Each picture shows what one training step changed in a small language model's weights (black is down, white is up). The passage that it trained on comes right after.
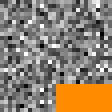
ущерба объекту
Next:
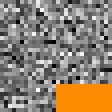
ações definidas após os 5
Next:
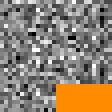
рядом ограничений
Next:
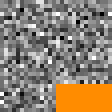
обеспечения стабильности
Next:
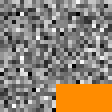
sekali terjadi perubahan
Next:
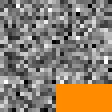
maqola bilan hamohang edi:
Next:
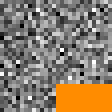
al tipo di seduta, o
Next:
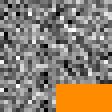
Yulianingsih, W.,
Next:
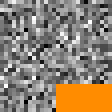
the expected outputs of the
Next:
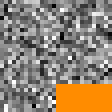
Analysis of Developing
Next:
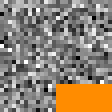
comunitarias han sido uno
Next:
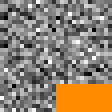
ҳолати назарда
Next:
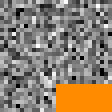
Uzbekistan CONGENITAL
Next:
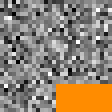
wijst de Kamer er op
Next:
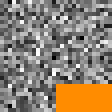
die ihre Tiere
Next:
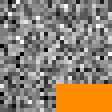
utilizados dados da Coleção 9
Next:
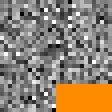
fully reveal the economic
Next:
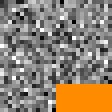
jarayonini tashkil etish va uni boshqarish
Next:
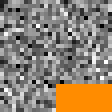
Parsons ve Merton
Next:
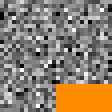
dasarnya adalah pemimpin
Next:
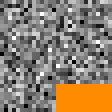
qonunning ustunligi"
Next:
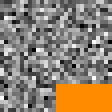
tarbiyalangan Muqimiy
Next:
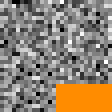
поэме. Поэт
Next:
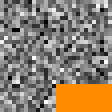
ҳеч нарса тушириб
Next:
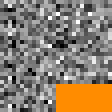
variantiga qaraganda har
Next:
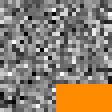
munosabatlarga tayyorlash
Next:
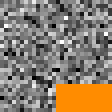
университети Суд
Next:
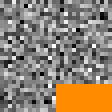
dass eine möglichst große
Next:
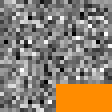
та механізми,
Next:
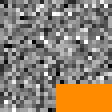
на чувства и эмоции
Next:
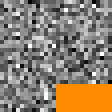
nafaqat yurtimizda
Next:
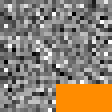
from foreign languages and
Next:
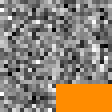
oshirish vositasi sifatida AKT
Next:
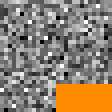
lineare della High
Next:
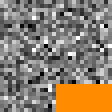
мумкин. Шундай
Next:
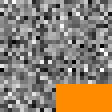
Leandro Borges, Paulo
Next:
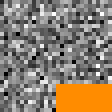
descoperă și se ridică
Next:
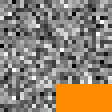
sem ter deveres para consigo
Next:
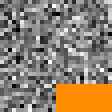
тій частині мозку,
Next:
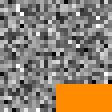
Manole, un simbol
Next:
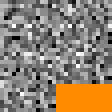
das relações sociais dos
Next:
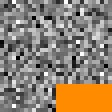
bairros mais afastados,
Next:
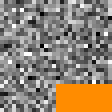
ідеалів тощо
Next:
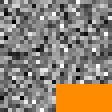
siber yang lebih
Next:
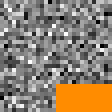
considerando a importância desses
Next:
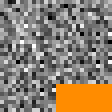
XVIII [CS
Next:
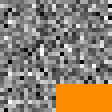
mieć różny
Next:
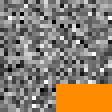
- Murray, A.
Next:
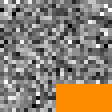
и организаций в 2016 г.
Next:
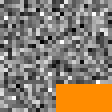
манзарасидан фарқ
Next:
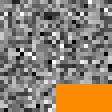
relevantes para o preconceito
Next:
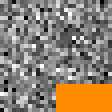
**Contenidos digitales:**
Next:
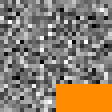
Bundan tashqari, agar
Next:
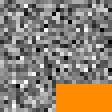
à escola. Mas para estudar
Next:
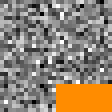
histórico do desenvolvimento do método e
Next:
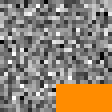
otras investigaciones, específicamente
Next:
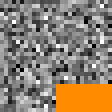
Tasviriy san'at
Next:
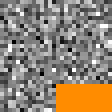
Kolley va Slater
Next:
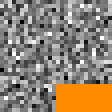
море разделилось
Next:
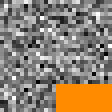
jurídica e impostas pela
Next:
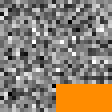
“Темурланг”, деб
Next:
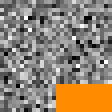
yanada oshirmoqda. Bu esa
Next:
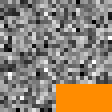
Sattorovich, S. U.,
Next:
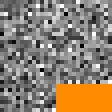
além da meditação,
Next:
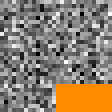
redovnom profesoru
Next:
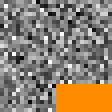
нормативно положением
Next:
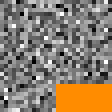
үлес қосуға
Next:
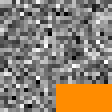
классификация расходов
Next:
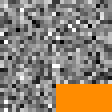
которой были обозначены
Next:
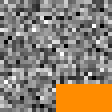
de los tapices de los
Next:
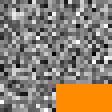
parte a anumitor tradiții și
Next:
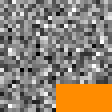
Hal ini bisa dilihat
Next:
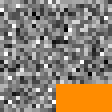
Derechos económicos de
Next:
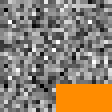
familiar inferior a dois
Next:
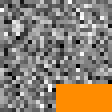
orqali xalqparvar davlat barpo
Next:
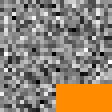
ва коммуникацияларини
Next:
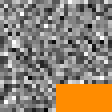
de auxílio diagnóstico
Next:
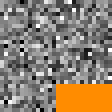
yechishda quyidagi
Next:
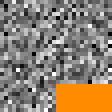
F, Diociaiuti
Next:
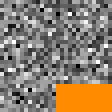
для огляду; -
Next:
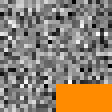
para atender às suas necessidades
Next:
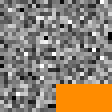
massa va zichlikga
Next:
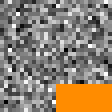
Ciudad de México
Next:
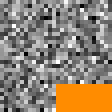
2nd Edition.
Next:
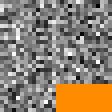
onıń emocionallıq
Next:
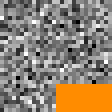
мери другачији него
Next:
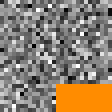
Беларусь / О.
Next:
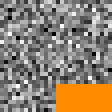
органів державної влади
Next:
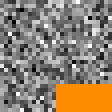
Brasil: desafios e
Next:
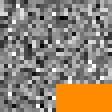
critical knowledge for
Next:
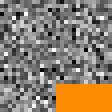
e a sua aplicação na área da
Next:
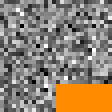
terapi ekolünün
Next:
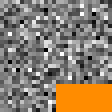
de su revisión, un
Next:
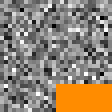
dan berkesinambungan dapat
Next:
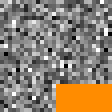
orqali tushunish mumkin-ki,
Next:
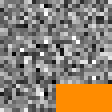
Polisi menjadi pusat
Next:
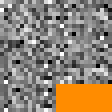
de 20 de dezembro de
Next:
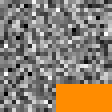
сбора и обработки
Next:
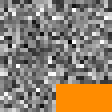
O‘tkazilgan tadqiqotlar
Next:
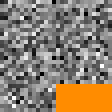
омиллари сифатида
